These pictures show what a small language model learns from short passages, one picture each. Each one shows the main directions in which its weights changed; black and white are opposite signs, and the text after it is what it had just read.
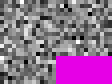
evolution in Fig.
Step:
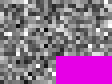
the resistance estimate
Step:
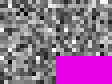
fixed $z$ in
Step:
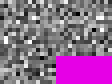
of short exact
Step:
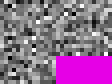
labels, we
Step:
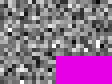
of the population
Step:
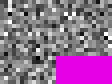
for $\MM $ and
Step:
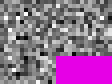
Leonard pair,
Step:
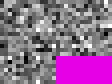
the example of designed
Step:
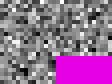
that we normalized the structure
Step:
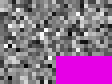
Similarly, the
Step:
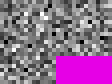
three), and was found
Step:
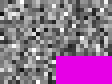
valid. Thus,
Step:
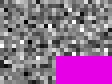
of a generalized complex
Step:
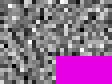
give an explicit
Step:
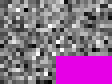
From the Eqs.
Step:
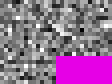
at some critical
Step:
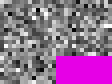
the reciprocal of
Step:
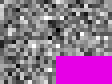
cross sections in
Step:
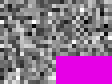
beneath. This
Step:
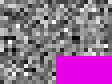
and third can be
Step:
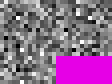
consequence the associated
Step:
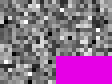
well) and cannot be
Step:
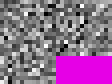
fact $\int_M
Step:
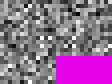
core and may be
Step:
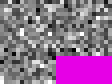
divergent at
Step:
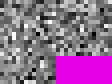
finite; \par\noindent
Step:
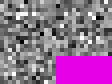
hard tail produced
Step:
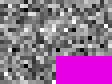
are the first key
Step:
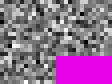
not the case. But
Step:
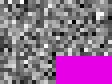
pressure, energy and
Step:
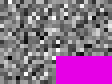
form. Let $H >
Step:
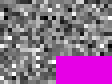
is not receiving
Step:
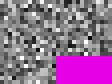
is the usual
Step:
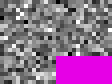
cases have to be
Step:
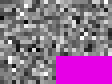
cases, we have
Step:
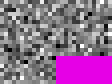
PLBCH &
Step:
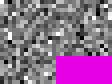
Since it is proved in
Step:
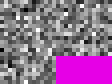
\overline{\nu})$ by
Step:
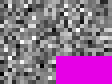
have $$ \int_Y
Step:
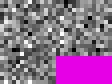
and does not depend on the
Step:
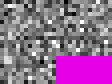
q_i - \hat
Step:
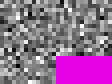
symmetry and thus a
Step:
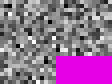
\end{equation} Since
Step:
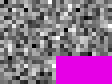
among them those
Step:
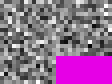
a finite subgroup of
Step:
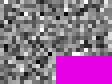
$g$ a nowhere
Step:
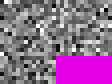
height allowed in our
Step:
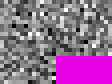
the Orowan relation
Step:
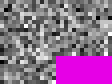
helpful discussions
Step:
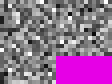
concepts are
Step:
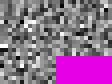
takes more time than sample
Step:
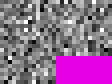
metric given by the
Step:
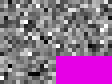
on Theorem 1.1 and
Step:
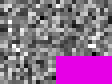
moduli that
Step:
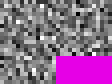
especially for
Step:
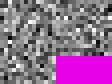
constant $k$ can
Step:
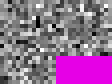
all these formulations with the
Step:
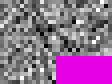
be written as
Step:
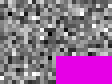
of the set $X$
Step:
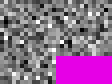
cycles constructed
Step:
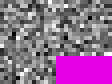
the derivation of the
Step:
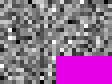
\\ Very narrow
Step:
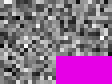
network. The reasons
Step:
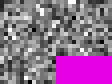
phase with the external
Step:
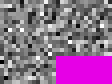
Recall that $\mathbb
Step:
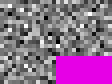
this case amounts
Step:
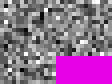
studies of the
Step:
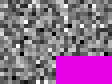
by the integral transform
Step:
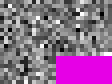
norms of all the
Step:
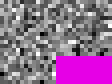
corners belong to
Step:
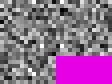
the naive idea
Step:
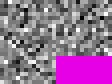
out on the HPC
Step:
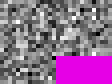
Given the significant
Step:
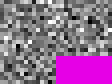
a standard approach to model
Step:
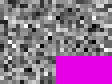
words led
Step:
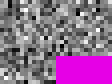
frame of IM,
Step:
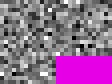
In all cases it is
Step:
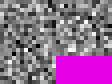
the recent limits on
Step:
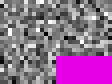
call such a path a
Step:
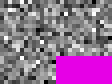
${\cal S}$ for different
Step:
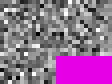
in Artin's
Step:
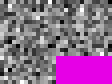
Fermi gas with
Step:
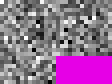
dimension, we would like
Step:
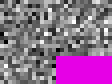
preference is set
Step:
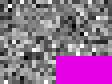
source to study properties
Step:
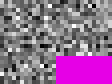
a future work.
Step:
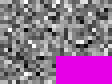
has an infinitesimal
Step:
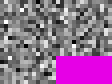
den Hertog,
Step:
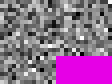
the Hilbert
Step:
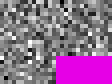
one of the prime
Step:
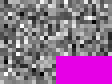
of (RBO);
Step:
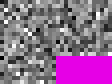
magnitude of
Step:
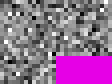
convex hull of
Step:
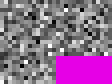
flow in $\mathbb
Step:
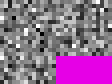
perturbations as
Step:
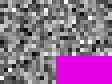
and the probabilities
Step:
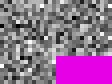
region known as the
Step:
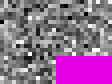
\ldots$ describes
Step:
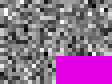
if and only if the corresponding
